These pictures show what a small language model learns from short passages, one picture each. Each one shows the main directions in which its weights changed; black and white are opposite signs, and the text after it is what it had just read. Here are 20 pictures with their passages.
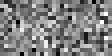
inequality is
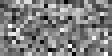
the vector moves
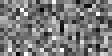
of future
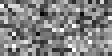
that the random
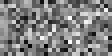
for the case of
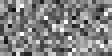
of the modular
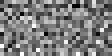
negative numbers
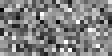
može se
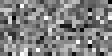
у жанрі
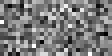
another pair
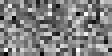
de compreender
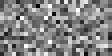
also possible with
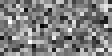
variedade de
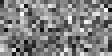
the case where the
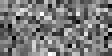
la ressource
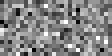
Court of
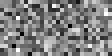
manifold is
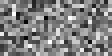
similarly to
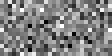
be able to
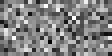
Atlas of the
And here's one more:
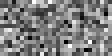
but again,
